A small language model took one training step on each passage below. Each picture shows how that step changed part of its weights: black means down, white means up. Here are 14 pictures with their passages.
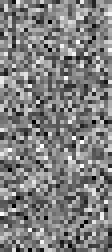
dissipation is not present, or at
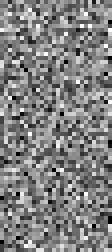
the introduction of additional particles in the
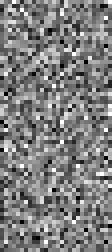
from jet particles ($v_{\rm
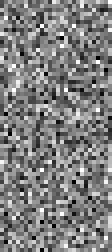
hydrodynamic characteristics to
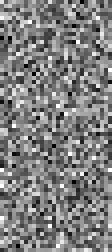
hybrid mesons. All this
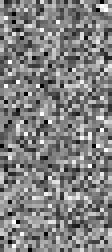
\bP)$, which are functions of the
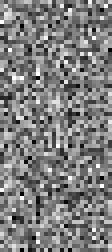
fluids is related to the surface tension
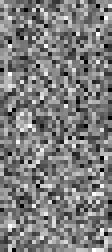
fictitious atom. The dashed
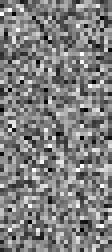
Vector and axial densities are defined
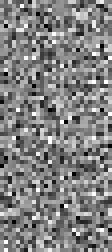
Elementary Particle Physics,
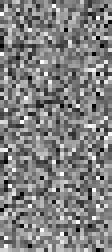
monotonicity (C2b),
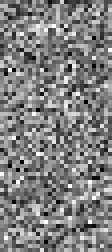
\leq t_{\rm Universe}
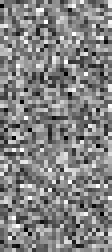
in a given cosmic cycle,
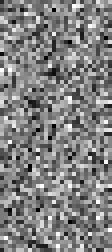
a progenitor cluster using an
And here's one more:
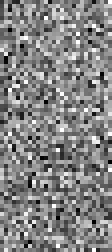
Martian satellites was
